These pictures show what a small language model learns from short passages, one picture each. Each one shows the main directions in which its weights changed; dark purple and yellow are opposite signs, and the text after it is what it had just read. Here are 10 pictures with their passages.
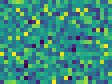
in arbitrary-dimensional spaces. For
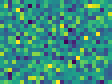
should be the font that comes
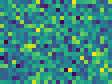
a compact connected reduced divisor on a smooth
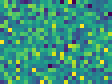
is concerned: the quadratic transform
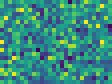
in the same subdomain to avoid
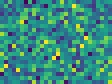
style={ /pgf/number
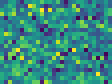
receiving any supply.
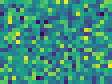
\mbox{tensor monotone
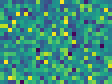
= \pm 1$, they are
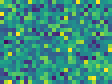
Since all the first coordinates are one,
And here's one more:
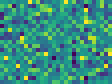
\begin{proof} Using
